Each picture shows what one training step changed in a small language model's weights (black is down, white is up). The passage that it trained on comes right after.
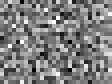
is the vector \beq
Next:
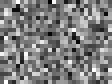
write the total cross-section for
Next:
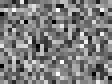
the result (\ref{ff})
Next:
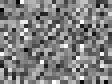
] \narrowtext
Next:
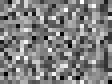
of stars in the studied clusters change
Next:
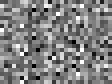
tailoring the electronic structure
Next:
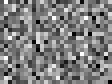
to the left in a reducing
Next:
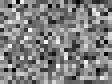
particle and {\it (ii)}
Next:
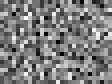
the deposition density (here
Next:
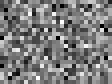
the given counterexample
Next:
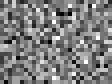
$NN\Delta$ has two
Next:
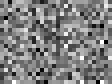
in significant differences upon
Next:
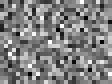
each stage was chosen by
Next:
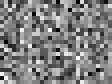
to satisfy an initial condition that
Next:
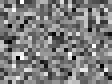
antisymmetric subspace is
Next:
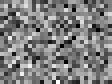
in a circle of radius
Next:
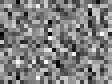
constant $\theta$, $\phi$,
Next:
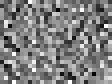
the corresponding Wilson coefficients which
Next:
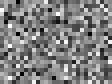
Further, we find that
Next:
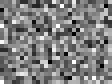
Ni-content ($x
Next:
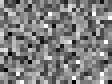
has been quenched and hence
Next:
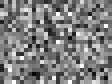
a challenge for many assets
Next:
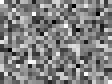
Fraunhofer structure factor
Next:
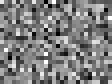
condition on the community detection method
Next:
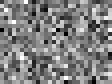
by a long distance, as far
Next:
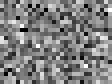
are in rows 2 and
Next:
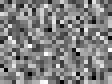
best practices to effectively
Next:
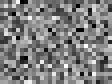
physic of rotating stars
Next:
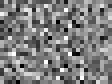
a set of random distributions of the
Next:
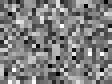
polarity, concentrated and
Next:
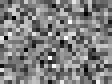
above-threshold collision energies
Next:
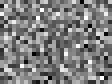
for a Mach~2
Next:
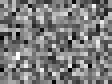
Observatory} or the
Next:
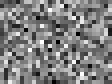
congruence, there
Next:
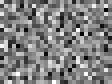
parameters $B_i,
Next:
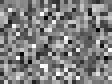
configuration space for the SRPA
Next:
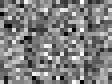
shows dependence of the drag
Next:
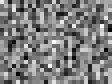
variable $E$. The contributions due
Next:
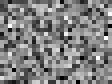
critical strain energy release
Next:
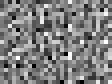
substituting the Fourier ansatz
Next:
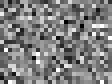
line with the requirements achieved
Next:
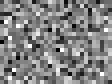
distribution taken to be constant, up
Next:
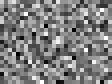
E}, \ee and if the
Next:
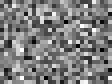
we can gain a few further important
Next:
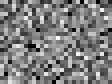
the trapping potential, and
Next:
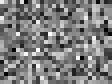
minimum per-pixel integration
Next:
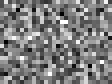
an appropriate factor) in
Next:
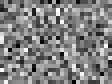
very high resolution of 5.3
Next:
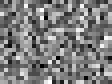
the experimental value in the range
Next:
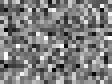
$t=0$ with and
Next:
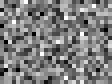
2012), we conjecture
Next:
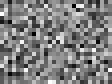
Furthermore, we take the numbers
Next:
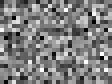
to the deterministic argmax
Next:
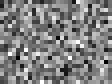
quickly as it is
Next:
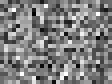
relation, which removes the
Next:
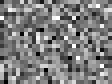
although not in all cases) and
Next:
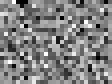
consistent with episodic
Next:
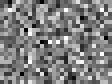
for detection of different pathologies
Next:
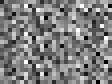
the temperature varies in the range
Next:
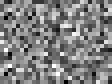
are located on the bond
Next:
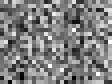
a $d$-electron with
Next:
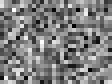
impacts of doing so
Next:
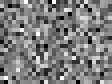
distribution over the possibly more
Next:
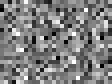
primary target will be the
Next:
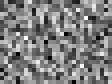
least in part, to the
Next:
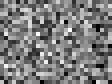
a charmonium state
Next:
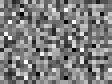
well as the contributions from the
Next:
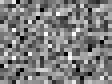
Figure \ref{result}
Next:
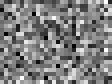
should be positive. This completes
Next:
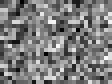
In real SOFC
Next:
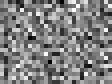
been confidently expected for
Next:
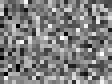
so we only searched for
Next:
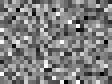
not ignited helium
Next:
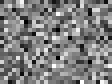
experiments on a cluster with eight
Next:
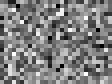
mission data to identify solar
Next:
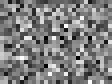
electrical circuits in the
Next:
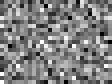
scales $k>k_{\rm
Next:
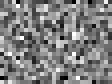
case. \subsubsection{Procedure
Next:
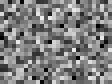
with proper ($\alpha \times
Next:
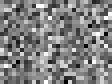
by using SVD to
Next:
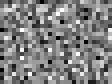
for systems with different number of
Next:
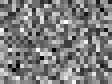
the decay rate as a function of
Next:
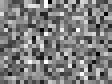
the formation of dangling
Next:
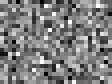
equation implies \begin{equation}
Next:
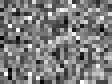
\Eqno$$ defined initially
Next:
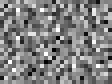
however, is still present between
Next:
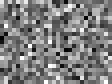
models possible in the future. The
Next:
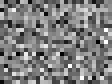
skeleton. By
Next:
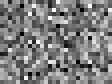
less than $\sim$33
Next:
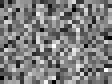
as the detection and management
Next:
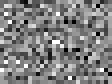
Physica C {\bf
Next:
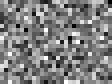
to right. Second, we
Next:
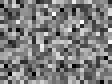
minimize the scalar potential.
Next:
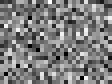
in machines and access
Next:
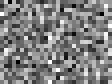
cross sections in the following form
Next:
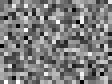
of the spatial spectrum and the
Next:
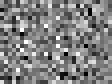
precision by these kinds
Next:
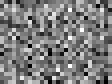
We acknowledge useful discussions
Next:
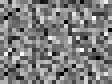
in the neutrino side.
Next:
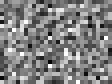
(hairy) black
